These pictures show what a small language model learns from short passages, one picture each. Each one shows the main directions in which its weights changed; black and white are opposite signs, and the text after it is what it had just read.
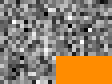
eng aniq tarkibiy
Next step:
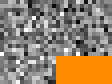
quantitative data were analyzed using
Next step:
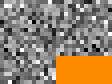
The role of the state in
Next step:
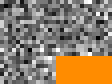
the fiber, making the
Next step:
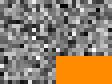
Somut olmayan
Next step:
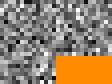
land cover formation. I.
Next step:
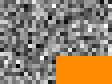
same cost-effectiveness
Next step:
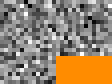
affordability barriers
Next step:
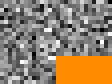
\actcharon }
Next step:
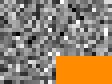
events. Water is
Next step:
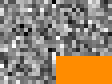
bilan chambarchas
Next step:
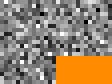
into the hydrological network
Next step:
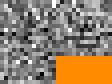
katta e'tibor
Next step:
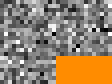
hands-on learning
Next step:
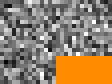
of the velocity maps used
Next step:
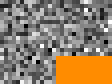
the transverse plane is given by
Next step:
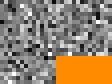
siyosati hamda bu
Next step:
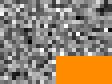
industry processes (IEA
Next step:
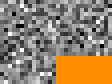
CNT. Previous
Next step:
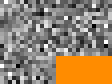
in research}, url =
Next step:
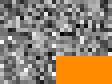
asoslarni taqdim
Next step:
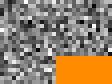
among adult HIV on
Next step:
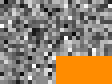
category, and 29%
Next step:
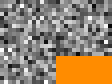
mode number $n$. This
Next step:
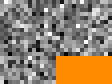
for usual recordings in
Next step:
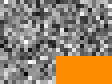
in order to identify certain
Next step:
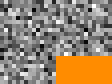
iz qoldirganlik
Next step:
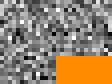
key objective of United
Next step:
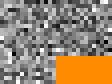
of other factors. Although the
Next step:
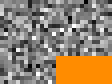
it from being applied in other
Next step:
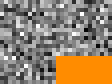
which shows that in this gauge
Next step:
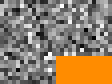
your children with real
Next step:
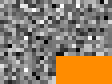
PTS sudah
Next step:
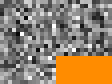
to a hopping term
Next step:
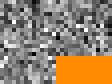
containing *Quercus
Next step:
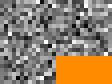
above technology was carried out
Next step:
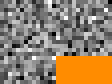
qiluvchi vosita
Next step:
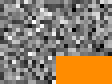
dorongan) yang
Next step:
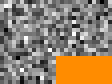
the consistency constraint which limits
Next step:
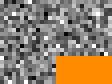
etc.; - a service description
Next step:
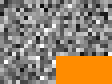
to the uneven urban
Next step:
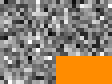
responsibility for the work they
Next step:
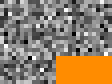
each benefiting from understanding of
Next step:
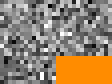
So, the wave function of
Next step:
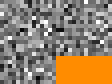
with carbon-neutral
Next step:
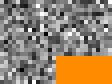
da Educação e os
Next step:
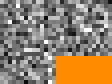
temalar, belirli bir
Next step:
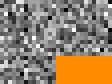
long distance properties of the critical
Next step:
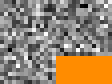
regarding the translation subject,
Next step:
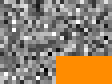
impact on a drop}
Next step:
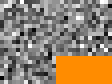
the Belmont
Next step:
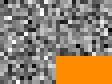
die verschiebbar
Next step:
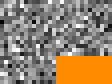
The Government of India through
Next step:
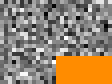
Ushbu tizim,
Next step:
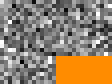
ejemplo, la
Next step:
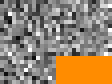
مف فف که
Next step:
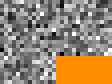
spectrum or, equivalently,
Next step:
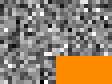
and virtual diagrams, we
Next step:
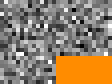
when applied to Bragg
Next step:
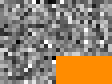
erkin iqtisodiy zonalar
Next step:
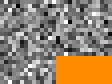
moedas locais no
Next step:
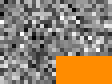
in jüngster
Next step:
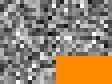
cloud resources identified above,
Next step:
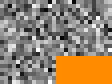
reaction equations. So, if
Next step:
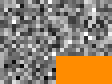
provided with coloured
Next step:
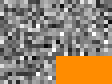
which is set as the lower
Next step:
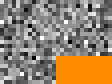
keterampilan yang
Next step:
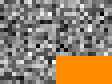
dt as a kind of
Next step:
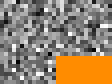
increasing environmental demands -
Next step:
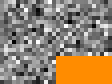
procedente acceder a la
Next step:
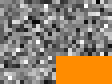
wearing flexible
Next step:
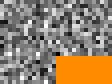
relevant in translational slides
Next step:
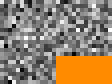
influenced by quorum
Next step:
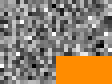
European Union Office
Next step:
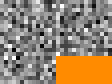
tizimlarning barcashini
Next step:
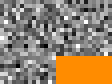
components from framework studio and
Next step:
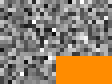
Natijada matnning
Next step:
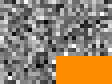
refractivity index its excess
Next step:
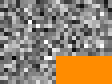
ham ketma-ket
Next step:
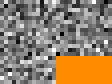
work. The data are presented
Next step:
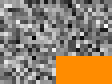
of the fire resistance of
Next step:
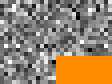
keV range. The errors
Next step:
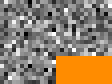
be obtained directly from the second
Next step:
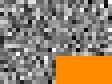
chosen according to the maximum variation
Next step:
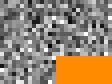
serving to pull information
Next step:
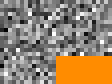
below are qualitatively the same
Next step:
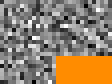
destination with a heavy
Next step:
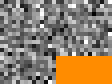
propios de las
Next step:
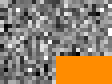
eigenstates at zero
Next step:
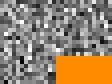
principles of security are defined
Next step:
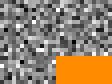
Lower: PIK
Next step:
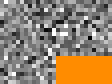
in the Hakeem electronic
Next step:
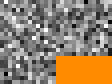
as functions of photon energy.
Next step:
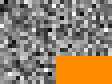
and food security assessment mission
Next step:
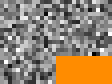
E. Boulanger
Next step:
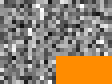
que toda ação
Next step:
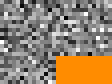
población de
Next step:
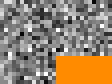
in Frail et
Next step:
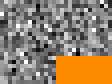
constant at present in units of
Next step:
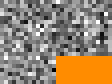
is equal to $S$.
